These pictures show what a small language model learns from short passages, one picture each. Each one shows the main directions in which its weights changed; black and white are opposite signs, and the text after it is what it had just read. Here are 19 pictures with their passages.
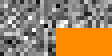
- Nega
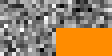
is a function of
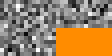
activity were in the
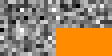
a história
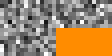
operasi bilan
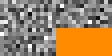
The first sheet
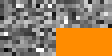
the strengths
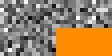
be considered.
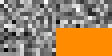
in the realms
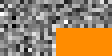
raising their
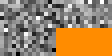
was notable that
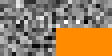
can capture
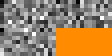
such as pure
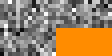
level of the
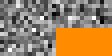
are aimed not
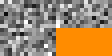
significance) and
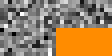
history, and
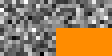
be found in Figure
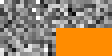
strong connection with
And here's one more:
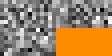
The authors
